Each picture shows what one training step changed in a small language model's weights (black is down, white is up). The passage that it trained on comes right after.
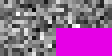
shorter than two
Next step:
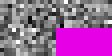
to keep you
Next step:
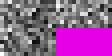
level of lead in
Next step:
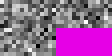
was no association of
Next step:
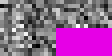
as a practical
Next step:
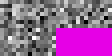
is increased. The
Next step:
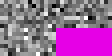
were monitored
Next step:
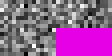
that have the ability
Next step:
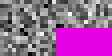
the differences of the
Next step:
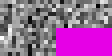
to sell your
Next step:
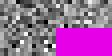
community cohesion,
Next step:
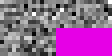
transverse cracking
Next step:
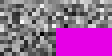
attribute decision making method
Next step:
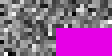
sample size was not
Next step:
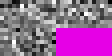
plywood and
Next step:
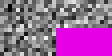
5 we take:
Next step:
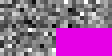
data ($r >
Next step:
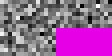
competence with 193
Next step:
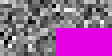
of the proposed activities
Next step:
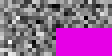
rural households, its
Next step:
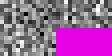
on oxidation with
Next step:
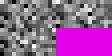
OR “data
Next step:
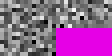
focus on the
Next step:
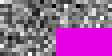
of supplementation to
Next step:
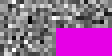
been made to this
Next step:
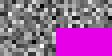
It is therefore,
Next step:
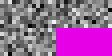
funding acquisition. All
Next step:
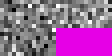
in the desert
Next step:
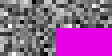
and middle third,
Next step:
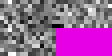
development of participants
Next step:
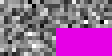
found among some age
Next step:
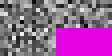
classes A, M
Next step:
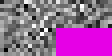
model for validation purposes
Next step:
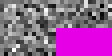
young women during their
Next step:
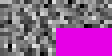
the organization with reference
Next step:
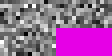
Spain and Italy,
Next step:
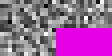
the importance of
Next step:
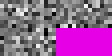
entrains and
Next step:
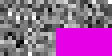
librarian can
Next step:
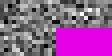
mentally active
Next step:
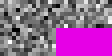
exercise in promoting
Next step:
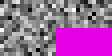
Table 3 shows that
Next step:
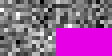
and support provided by
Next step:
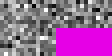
have been applied to
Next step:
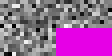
appear mixed in the
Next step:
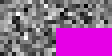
not charge readers
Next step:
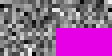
in Online
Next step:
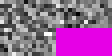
this paper adopts
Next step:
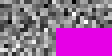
the random numbers.
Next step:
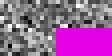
driven by low
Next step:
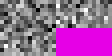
patient came with
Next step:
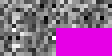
related to comparison of
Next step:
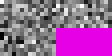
was conducted using structured
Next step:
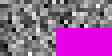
the manufacturing companies of
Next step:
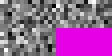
could lead to serious
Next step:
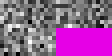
and driven by
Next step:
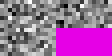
method can give rise
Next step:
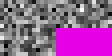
not differ significantly
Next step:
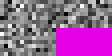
consider the speech style
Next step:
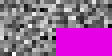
predict screen time in
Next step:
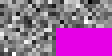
persons in vulnerable situations
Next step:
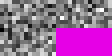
isolation; get
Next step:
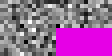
feel when a foreign
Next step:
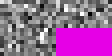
failure in people with
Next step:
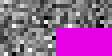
and performance. In
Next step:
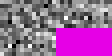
the complex dynamic nature
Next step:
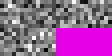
hotspots for
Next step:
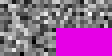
some even suggested that
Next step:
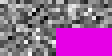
dynamics is directed
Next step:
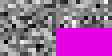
partial replacement of
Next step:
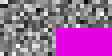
if 6 options of
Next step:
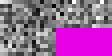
of the behavior of
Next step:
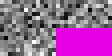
set. A sample
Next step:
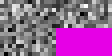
consists in simple
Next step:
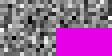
to Nigerian nurses
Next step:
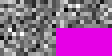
analysis and linear regression
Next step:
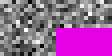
indicative example of
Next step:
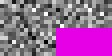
you know on a
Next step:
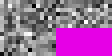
including industrial control systems
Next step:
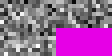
pct other
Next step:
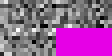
and animal manure
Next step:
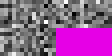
and the slope
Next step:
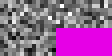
various estimations,
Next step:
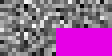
model for achieving urban
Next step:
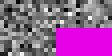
more teacher-oriented
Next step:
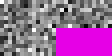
Image Correlation
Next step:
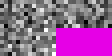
reward mechanisms,
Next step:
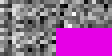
is difficult to
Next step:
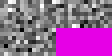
when deciding on
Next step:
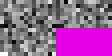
wide variety of
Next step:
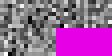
to generate new
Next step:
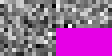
rates, even in
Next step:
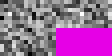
overcoming the
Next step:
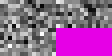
expression of operational
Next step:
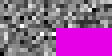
while other scenarios were
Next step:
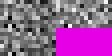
work in the research
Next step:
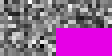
An essential idea is
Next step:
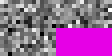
representation. This
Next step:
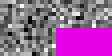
to be published.
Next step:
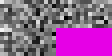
of the Commission for
